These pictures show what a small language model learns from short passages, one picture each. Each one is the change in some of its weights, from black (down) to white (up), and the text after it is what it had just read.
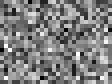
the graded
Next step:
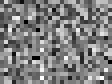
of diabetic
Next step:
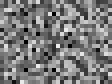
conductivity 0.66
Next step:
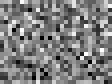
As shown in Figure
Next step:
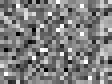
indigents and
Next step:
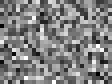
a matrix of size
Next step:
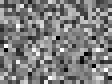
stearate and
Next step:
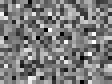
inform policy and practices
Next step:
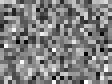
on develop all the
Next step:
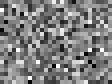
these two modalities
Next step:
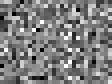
are already in contact
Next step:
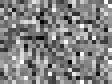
- Annotating
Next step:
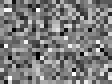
compressional wave velocity
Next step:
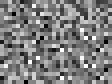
contain animal experimental
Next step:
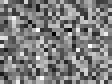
from the center of
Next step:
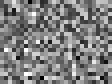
the educational level of
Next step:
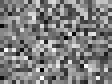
a difference which was
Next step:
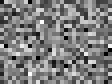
which may contribute to
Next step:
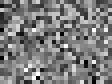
where positions represent meaningful
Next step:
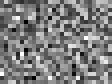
of the organization,
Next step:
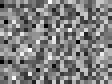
et al,
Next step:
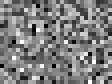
with 3D
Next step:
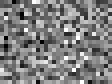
schemes and enhance
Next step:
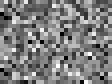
and output variables of
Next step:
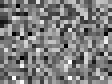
is safe provided
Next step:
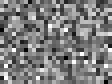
to make correct,
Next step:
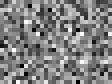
strongest coordination of
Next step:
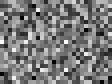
landscape, particularly for
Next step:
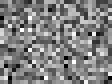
may include:
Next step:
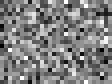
a notable shift
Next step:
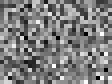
observed. At low
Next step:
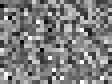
exposed to microbial
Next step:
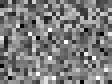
surroundings, including
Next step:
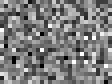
to splitting the
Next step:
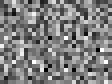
the overall number of
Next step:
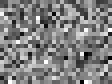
proton conductivity in
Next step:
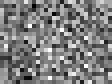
field. Introduction At
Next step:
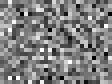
According to ZA
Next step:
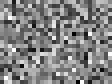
6] used a
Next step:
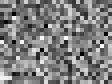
by 1 unit,
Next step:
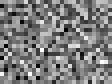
area on the basis
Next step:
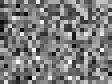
is called the average
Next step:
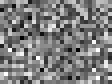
ABSTRACT This
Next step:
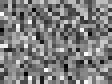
robotic algorithms
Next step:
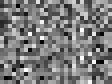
is observed by using
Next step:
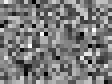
in Fig. 4
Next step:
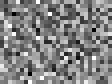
hand paw
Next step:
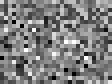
iterative prototypes
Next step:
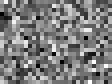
and presentation are necessary
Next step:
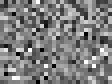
harbour seals
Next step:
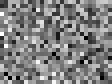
conferences &
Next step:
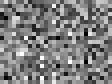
and Julia
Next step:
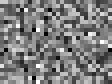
also in terms of
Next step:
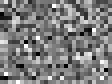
and increasing vaccination
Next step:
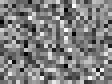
will to power,
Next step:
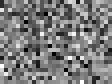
areas of applied
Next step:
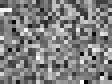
wind speed of 16
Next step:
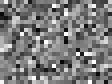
and internally
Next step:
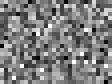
to play with a
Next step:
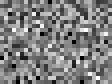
influence of the
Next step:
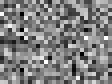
ideas after the 2004
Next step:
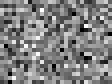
current employer?
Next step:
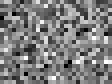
are plant probes
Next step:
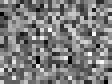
or introduce a
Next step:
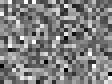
Operated since 2015
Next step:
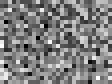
particle production and is
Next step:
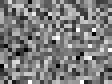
their educational background.
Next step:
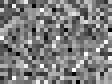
that logistical
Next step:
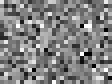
stain on
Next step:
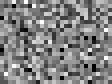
proposed method. The
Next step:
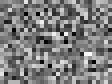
level and inflammatory
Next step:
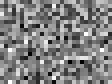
different forms of
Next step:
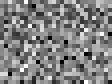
language control, such
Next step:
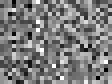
detected. All nodes
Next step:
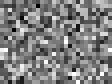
protein denaturation
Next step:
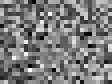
in our project.
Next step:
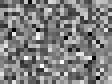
nail changes were
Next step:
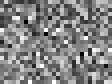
of language and
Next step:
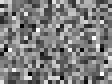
—only one
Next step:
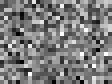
climate change,
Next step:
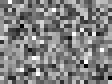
teaching activities with intelligence
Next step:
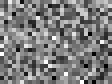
256 respondents among
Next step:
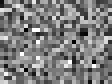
food or hazardous
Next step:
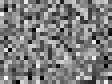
Positive Agenda
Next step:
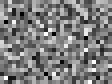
engagement and awareness
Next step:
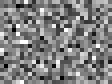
equation is below:
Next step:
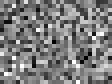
by receiving feedback
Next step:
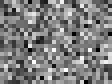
the reputation
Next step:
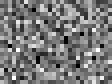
circles inside a
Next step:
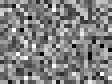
Stage of
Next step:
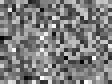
A wind turbine
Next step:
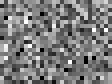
b \in
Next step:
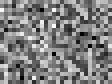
3. Figure
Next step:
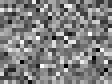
daily life. The
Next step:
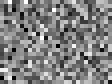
Surrounding noise
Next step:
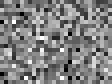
was concluded from the
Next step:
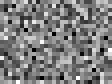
Material for this
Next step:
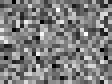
polyethylene the
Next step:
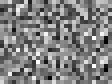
selected, the
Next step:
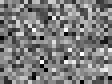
not fit into the
